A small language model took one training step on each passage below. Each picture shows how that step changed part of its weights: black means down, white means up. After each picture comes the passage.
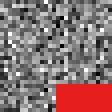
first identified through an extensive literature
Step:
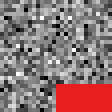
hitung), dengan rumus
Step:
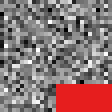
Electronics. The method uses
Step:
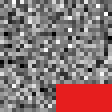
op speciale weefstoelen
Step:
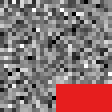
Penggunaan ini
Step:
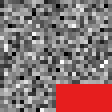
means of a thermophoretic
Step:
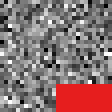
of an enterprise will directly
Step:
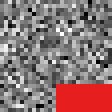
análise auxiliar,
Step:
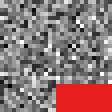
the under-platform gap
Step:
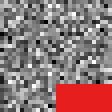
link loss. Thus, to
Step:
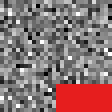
that getting involved with the local
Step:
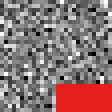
paroxysmal, moderately
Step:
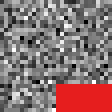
and resistivity of soils at various
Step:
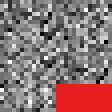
an individual to another based on
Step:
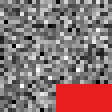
ўзини намоён
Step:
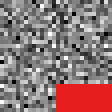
monografiyalar, oliy
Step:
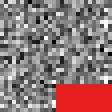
Indicators Length of stay
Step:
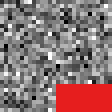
parasitoid could successfully
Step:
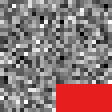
sohadagi shaxslar
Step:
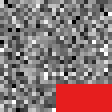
matnlarni muommolarsiz
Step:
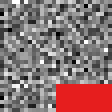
the results, the level of teaching
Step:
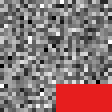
by increasing enzyme loading and
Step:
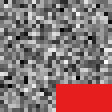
a “public-private
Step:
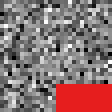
disponíveis no Critical
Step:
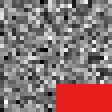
necesarias para la buena vida
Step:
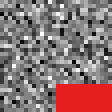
which again, leaves space for
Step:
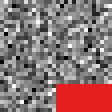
a Educação do Campo em
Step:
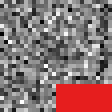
bakım verenin
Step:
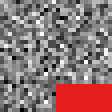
6 - Jābir,
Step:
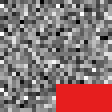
bo'lgan ishonchning
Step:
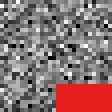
»Patienten« in
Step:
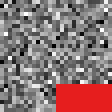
varikoznih vena (25
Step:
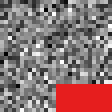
comparing the observations of the
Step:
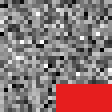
IFRS Contribui,
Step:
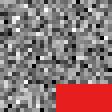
Заклади освіти є
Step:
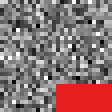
і через коштовність
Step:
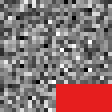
localised sublimation of the
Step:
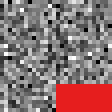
the post-1980 period and its growth
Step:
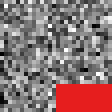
huquqiy jihatlarini bir
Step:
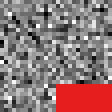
to cooperate with inside the
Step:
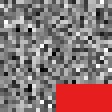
is identified that violates the
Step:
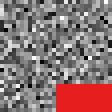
cuidados paliativos.
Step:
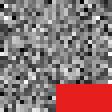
законодательные акты
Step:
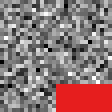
aksidir. Ushbu
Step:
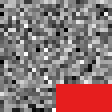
largest players in the
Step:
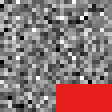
satisfaction with workload management.
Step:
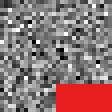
lo cual se traduciría
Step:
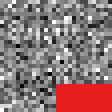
Instituut van Accountants*
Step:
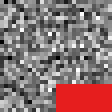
the same process, performed backwards
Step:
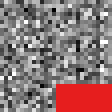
RESULTADOS Após
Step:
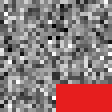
plant can also be found with the name
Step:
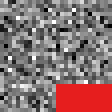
about cost efficiency and energy
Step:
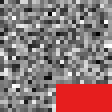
Gynecology, Central Medical
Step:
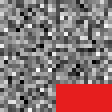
10. Кучаров,
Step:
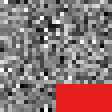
done on smart textile
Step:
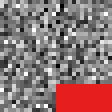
інші сервіси
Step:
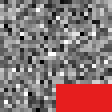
of countries, eventually benefits
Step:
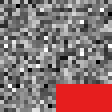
highest hemicellulosic
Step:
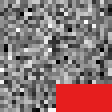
Cox Foundations of Statistics
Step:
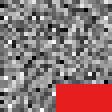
газовый режим и
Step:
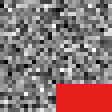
mostrou mais concentrada,
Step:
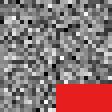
the principles of convex
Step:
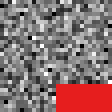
in Thailand. The sample was
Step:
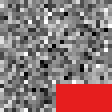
[6]. Asphalt
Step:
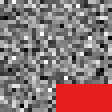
Sobretudo, estamos
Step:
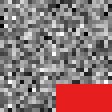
yaratish mumkinligini,
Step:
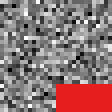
nad Ścinawą
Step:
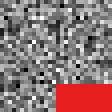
for the time unit in the
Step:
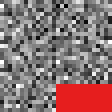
auf die Erfassung von
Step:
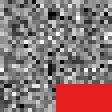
posee, el Estado tiene
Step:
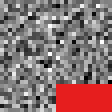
skin. They help protect,
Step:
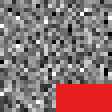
gerçeğin belli bir
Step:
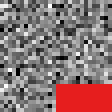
on a complex computer network at the application
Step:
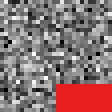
pellets and the shear cell surface
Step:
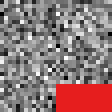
adapt to different types of desired
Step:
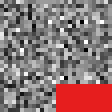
international organisations, NGOs
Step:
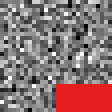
budgets, improper utilization
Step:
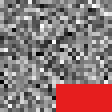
mumkinki, ayollar
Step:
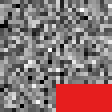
creative in choosing the right
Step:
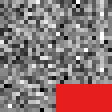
did not differ significantly based on sex;
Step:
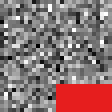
aqueous phase and V_p
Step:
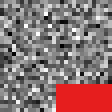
are mean \pm SEM, $n
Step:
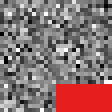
of young people's access to decent
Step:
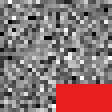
the boxes, but you know you
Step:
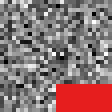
best guess. Note that there is
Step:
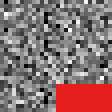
e simultânea do
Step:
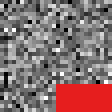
3 random frames are
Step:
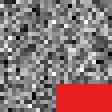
State Governments v) Term
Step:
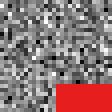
Ltd. The other authors
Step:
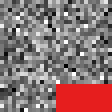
çabalarının erken
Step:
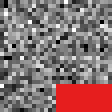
be very attractive in materials science
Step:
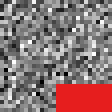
технологического процесса склада
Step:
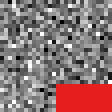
Benedetto Pelo
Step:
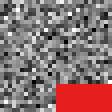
in experimental animals, it
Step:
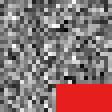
without antecedent before the
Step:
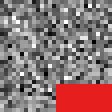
pedagogika, matematika va
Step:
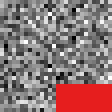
ikki qutbda
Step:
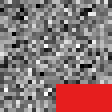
хусусан педагогик
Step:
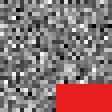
участников учебного
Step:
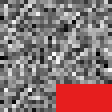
объективной информации
